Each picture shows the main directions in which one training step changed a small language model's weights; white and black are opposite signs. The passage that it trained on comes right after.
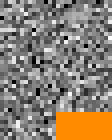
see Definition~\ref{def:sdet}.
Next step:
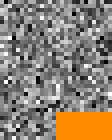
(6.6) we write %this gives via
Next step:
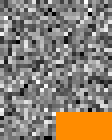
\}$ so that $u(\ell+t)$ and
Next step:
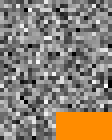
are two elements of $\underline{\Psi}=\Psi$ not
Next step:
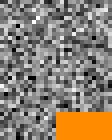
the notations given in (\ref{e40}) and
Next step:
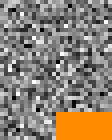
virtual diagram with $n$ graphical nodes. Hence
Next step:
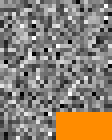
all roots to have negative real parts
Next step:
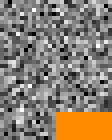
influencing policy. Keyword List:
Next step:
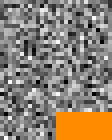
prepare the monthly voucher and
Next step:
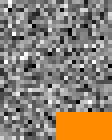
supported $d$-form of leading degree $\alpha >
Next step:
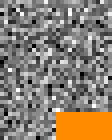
Range (ng/band) 2.
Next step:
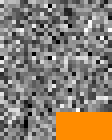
"extra information", even though it does yield
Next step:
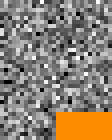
by UIUC Campus Research
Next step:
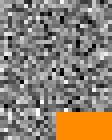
with the Oral presentation entitled
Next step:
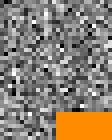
Masons and their lodges in politics
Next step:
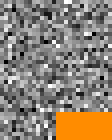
for multidimensional target distributions with scaling terms
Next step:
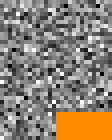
of children [4]: Exercising
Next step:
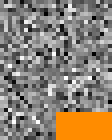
and validate the model. FP confirms.
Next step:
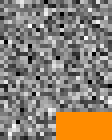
on a Bruker IR S66V
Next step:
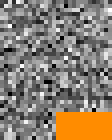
defined by the formula $\langle \nabla \cdot,
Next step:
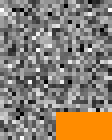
earthquake component on the residual
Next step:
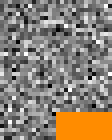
killing her divine simplicity. The
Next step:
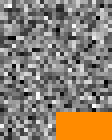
and the post-processed posterior with the
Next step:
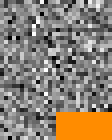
thick universal tube and the
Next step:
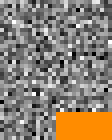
asymptotic formula with a local estimate of the remainder term
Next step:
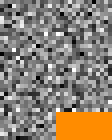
are exploring the relations between the structure of the group
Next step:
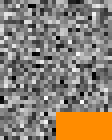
of `two' (in the latter case
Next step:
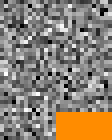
10 adult females per pond were
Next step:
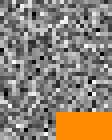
the performance overhead that our framework adds to a
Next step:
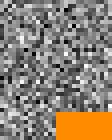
transform, hyperspectral imaging, kernel
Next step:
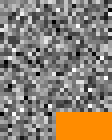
have \begin{equation*} f\left(
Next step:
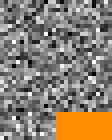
Let $\mathbb{K}$ be a field, let
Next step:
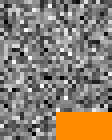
construction site for their benefit. The world is full
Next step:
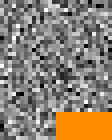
is being read which facilitates comprehension of
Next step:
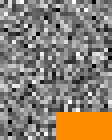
gives a concrete sequence, but since its definition is rather
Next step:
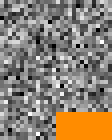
*Erosion in the Punjab,
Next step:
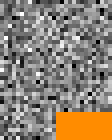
0° . Fig.11 Resin matrix distribution on
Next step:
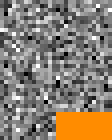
components, the performance and reliability of wireless
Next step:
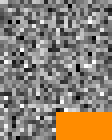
proteins from less refined cereals and
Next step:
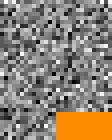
their families and alone in temporary
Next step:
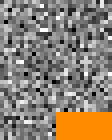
from single image samples. This kind of training is called
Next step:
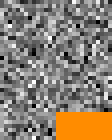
In addition to, it can perform an approximate F –
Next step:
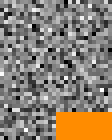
of (\ref{lambdabound}) approaches infinity as
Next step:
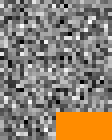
whose LD-number attains the upper bound
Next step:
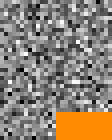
subgroup $H\subset \R$ from the continuous
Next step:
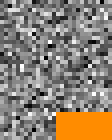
in order to form a good strength
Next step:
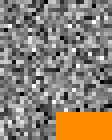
Let $p > 3$ be a prime.
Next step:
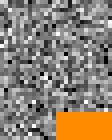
$I \subset \{0, \ldots,
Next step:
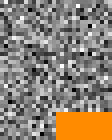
\dots, T$ with $u =
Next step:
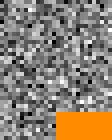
E/{E'}^i \otimes L$ denote
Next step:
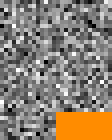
The results of the study of this problem show that there are
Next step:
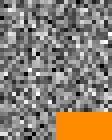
LSCS and 3 cases went for forceps
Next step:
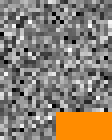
times): \begin{equation} u(t)
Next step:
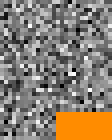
to construct a model of multiple $q$-zeta values
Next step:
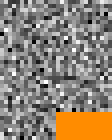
G. Pullaiah College of
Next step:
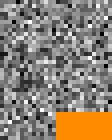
Additionally, they can develop solutions that deliver
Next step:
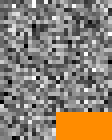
In recent years, this method has been applied to various nonlinear
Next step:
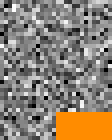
evolution of categorical variables through time. This
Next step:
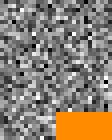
$\Theta(t)$ be a solution to
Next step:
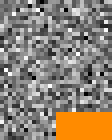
But a birational morphism of smooth varieties
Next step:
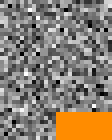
The diagnosis of diabetes
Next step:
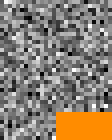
suture material in all patients included in the study.
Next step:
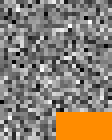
how common is cervical cancer were also significantly associated
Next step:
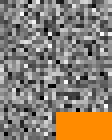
against mismatching parameters was studied while tracking
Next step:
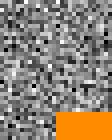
concept of translanguaging and its utility in
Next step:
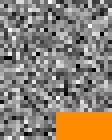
Therefore, \begin{eqnarray*} \delta x\inv
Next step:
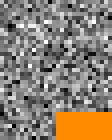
\end{enumerate} We see that in any case
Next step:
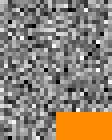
in head rotation at the peak. The
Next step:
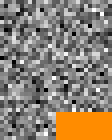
conditions. Through sensor fusion and control
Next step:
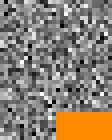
than $\beta_2(x)$ for the process
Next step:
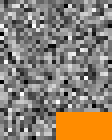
tree, \newblock Liner algebra and its applications,
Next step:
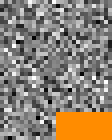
Restriction digestion for the GG
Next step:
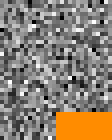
very important (Owonikoko and
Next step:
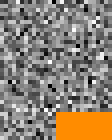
crop farmers owned the house they
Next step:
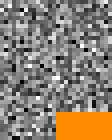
identification of the main interesting results (as defined
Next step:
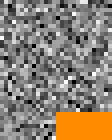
attenuation zones); (b) Welds
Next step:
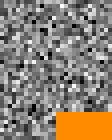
general. It should be mentioned that polynomials are the
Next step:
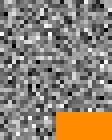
phase coordinate separately and choose the control law
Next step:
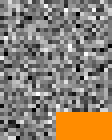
vector fields defined in \eqref{invVF}. Then
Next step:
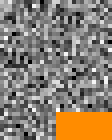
23 females. The mean BMI
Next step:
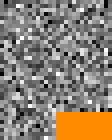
checkable, although it might be practically
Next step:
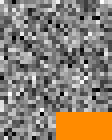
\\ Mutation Probability & 0.95 \\
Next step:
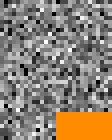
Zephyr for minimal-footprint
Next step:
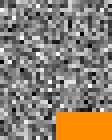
tests used for continuous assessment in Urban and
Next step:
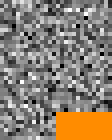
cell [16]. Another papers [10]
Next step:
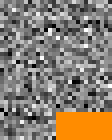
might suggest adequate provision but the
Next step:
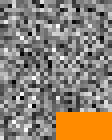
of one run of the MCMC-SAEM
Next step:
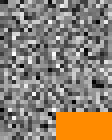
to 1000 °C. Fig.2 shows the
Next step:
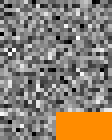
is 0 since $\gamma$ is free at the final
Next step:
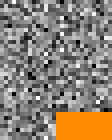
$\a$ \emph{has an enveloping
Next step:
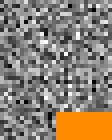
was designed for the Internet of Things.
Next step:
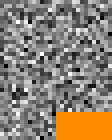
if we know the value of Randi\'c
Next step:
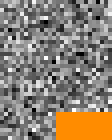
Killing form. Therefore, we obtain $$
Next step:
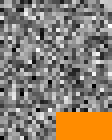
the cationic dye, CV and the
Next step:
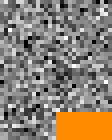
Demaria, F., Scheidel,
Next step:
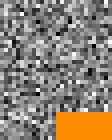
available data are typically degraded and
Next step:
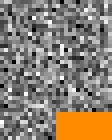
relations in $\Cal B$, it remains to verify
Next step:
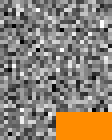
probability sampling technique. We included patients aged <
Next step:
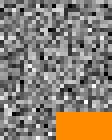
have necessarily the same performance. DMU is
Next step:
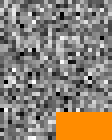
ideology that resonates with them is also
